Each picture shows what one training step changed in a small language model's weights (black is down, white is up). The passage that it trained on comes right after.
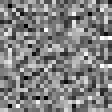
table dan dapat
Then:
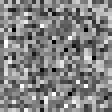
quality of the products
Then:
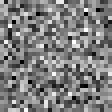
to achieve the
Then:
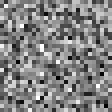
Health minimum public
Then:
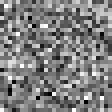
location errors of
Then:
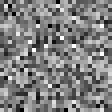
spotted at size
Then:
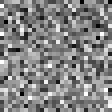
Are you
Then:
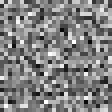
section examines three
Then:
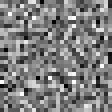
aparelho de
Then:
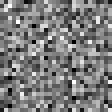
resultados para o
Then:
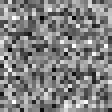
offering) –
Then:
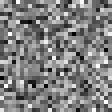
di quella
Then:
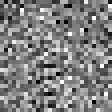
la lieve
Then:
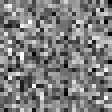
versión principal
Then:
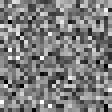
biz uchun eng
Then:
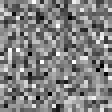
I removed any
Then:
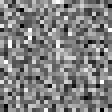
yaitu dengan
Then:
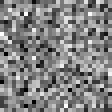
– dedi
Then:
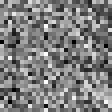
la validación de la
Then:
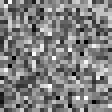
is very complex,
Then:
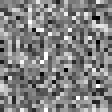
se estimó un
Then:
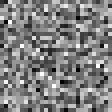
Associate Professor,
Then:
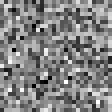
can use the demonstrated
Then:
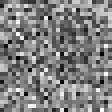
связаны с
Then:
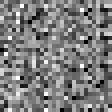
da Mulher,
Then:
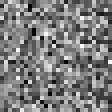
amalga oshirish mumkin
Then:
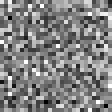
Texture: C
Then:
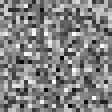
only a query
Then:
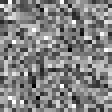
oficial y la
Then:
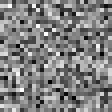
hunger, they
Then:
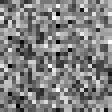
GNB have
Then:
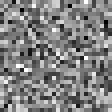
C, Diaz
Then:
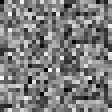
de atividades
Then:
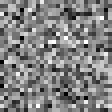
importante referir que
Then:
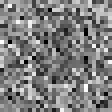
ҳолда унинг
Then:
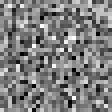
change is and how it
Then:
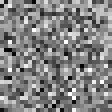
study. Statement
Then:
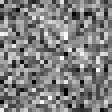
reserve costs
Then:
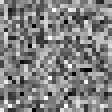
and reducing the time
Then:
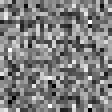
Medical Research,
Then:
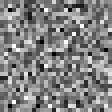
in Tourism
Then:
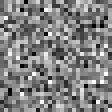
proibido o
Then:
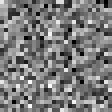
empatic și
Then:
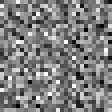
Han Z.,
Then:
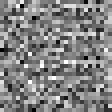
va mantiq fanlari
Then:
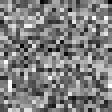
at dedicated
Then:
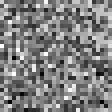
original data of the
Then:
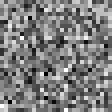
in operating of
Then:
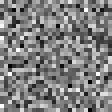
7.05 years with
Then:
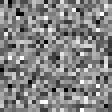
uma artista
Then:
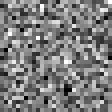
las distintas
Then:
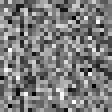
aging, strengthen
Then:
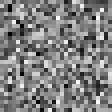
Espaço e
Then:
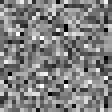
sama seperti
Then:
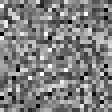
participants likes to
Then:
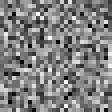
and multi-level
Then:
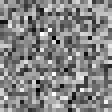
in the last 20
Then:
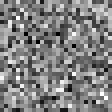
static strength of
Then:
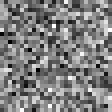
prescribed by
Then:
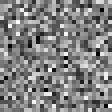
uv and visible
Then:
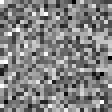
peut changer de
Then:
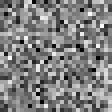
- Sifatli
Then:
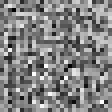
personal growth and social
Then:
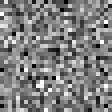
se piensa
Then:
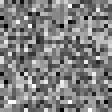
from the gradients
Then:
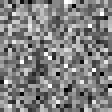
la decisión de
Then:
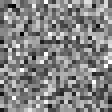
científico –
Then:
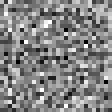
level of expenses
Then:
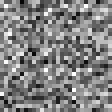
tests applied.
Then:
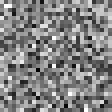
assessments when the models
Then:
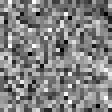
en Europe et en
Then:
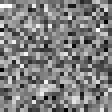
fazer parte de
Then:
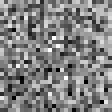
the communities. The
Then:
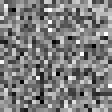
which are essential for
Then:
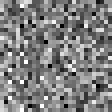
do the same test by
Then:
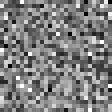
qo'yish mumkin
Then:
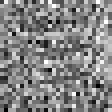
Na segunda
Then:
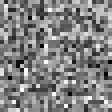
and considering the
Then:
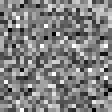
crystal structure
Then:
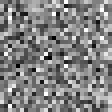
Adapun tenaga
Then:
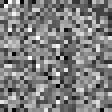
darajada muhim
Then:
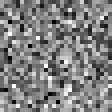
las redes sociales
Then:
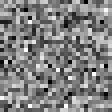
both with a lot
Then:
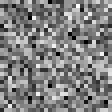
Maison La
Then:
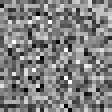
However, the role of
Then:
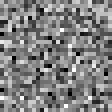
in the table above,
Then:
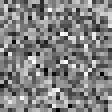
and Boire &
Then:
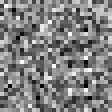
involving all the
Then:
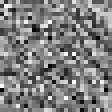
need for temporally
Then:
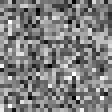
control was performed two
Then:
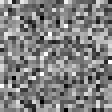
relation to the control
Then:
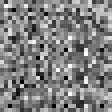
language for the growing
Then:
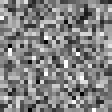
In this respect,
